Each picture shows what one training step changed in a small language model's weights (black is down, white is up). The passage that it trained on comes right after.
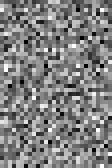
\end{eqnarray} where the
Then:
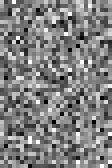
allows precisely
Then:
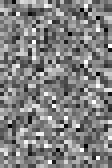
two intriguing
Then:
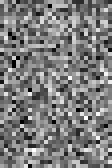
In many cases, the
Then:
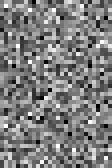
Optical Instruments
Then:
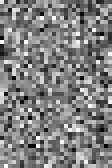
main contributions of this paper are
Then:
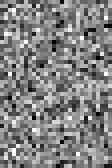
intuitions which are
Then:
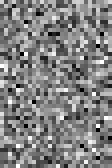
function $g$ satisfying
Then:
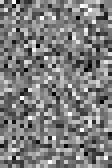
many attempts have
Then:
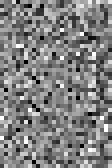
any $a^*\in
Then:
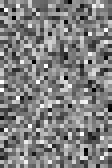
the geographic distribution of
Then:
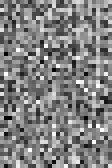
splittings. In the
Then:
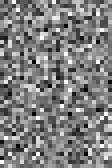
faulty edges
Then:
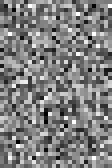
copy of $H$
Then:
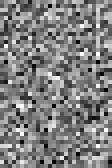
a scattering potential and
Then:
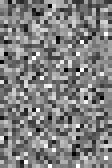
The TQFTs based
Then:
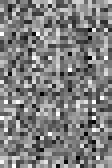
dual $E^*$. This
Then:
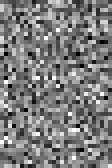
\end{proof} An
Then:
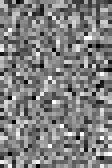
Then in fact its closure
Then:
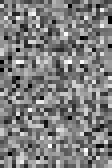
households in a
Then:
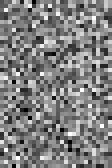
existing solutions that
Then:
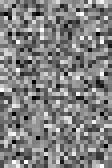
relation Laurent}
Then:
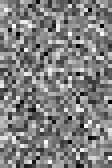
the delocalized electron
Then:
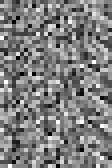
\in \mathbb{R}$
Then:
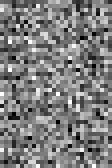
\begin{enumerate} \item
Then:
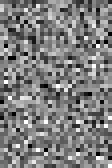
\begin{lem} Every
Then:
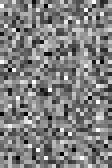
number of Mellin moments
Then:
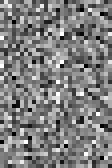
\in C$ is a
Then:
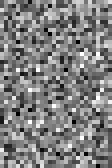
a Hilbert space.
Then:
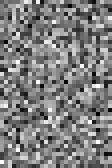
that it is evidently
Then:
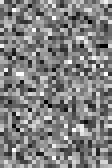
theorem, \begin{eqnarray}
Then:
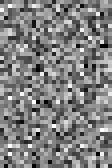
computed patchy
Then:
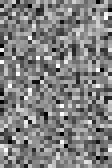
all points of $X$. For
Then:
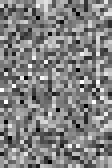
a functional $\Gamma$, we
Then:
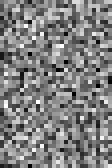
of mean connectivity
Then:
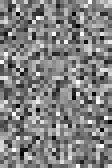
less dispersion than the
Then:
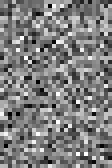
As a result, we get for
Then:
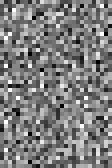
field interacting with a
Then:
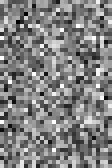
related to the size of
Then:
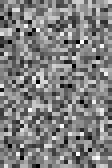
of the Tate module
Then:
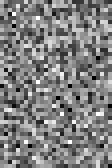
the right adjoint to
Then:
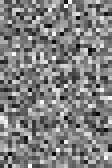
are present). It should be
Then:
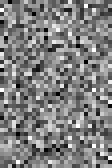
choix de $\zeta$.
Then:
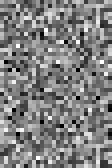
the mean spectral index was
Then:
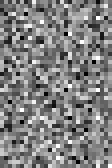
extra (necessary)
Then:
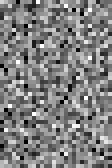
greatest common
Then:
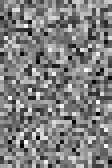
of the operator governing the
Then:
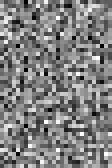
and nonlinear predictor
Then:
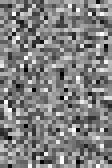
extinction or survival
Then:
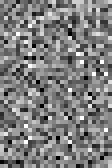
functor $\Ind
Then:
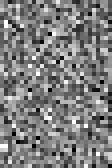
Similar conditions can be
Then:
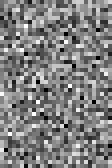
of the two states are not linear
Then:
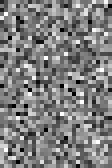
experiments[6]. We
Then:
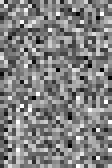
left for future
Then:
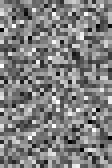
\to {\cal F}
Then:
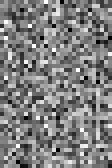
adopted a method that
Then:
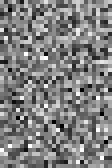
objects used to identify
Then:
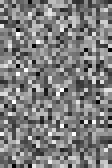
$\zeta$ and a phase
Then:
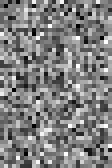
succinct, as follows
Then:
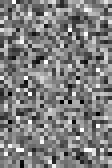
degenerate systems, while
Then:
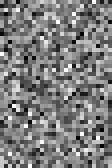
strictement plus
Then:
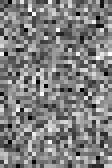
in the mKdV case
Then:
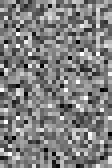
a phase-factor)
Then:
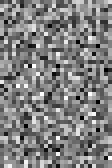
and $q''\leq
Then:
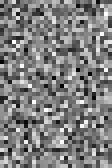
found some differences as
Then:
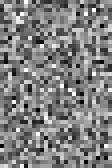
experiment to assess the
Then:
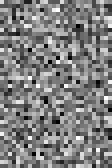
not equivalent to any gap
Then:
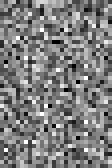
overall, a very small
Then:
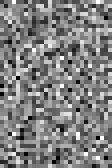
individual random
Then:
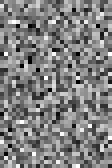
Granville for
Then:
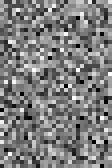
are orthogonal. This
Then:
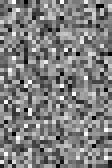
sampled a mixture
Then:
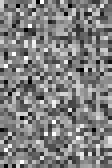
strategy fulfilling
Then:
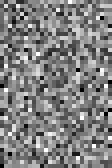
(or super-fluid
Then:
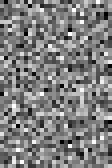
overestimating it.
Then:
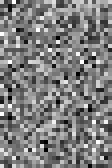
dimension for $y$. In the
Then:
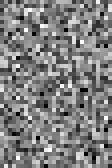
be worked at as well.
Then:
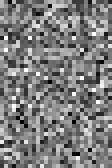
The eigenvalue problem associated
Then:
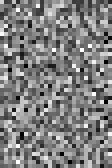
if the mass difference between the
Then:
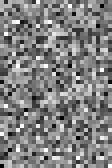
& Future career
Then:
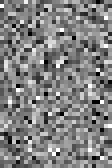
in which $V$ and
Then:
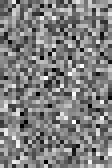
way regularizes the system
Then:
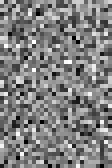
linear equations, at the same
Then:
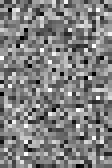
component on a scale
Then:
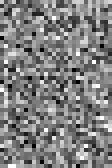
result (2.5). This
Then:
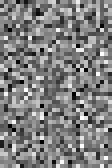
pile-up correction:
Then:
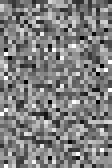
\end{definition} The
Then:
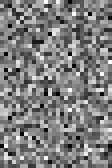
Robin2} and
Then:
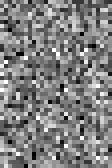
$\al > 0$. Suppose
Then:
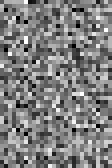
\] \noindent {\bf
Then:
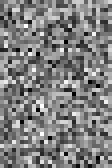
of the electron with respect
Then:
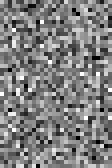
change in the low energy
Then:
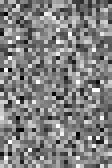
that chest device
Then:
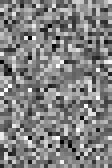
and $r_2$ have
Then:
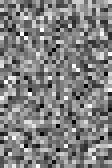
the lower right corner.
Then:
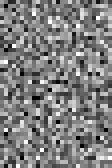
Patlak slope
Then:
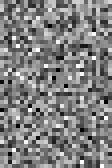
is obtained by applying the formula
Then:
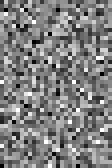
NNLO. However,
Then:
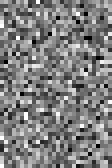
M5-brane, a
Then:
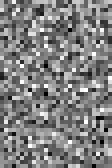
increases rapidly with
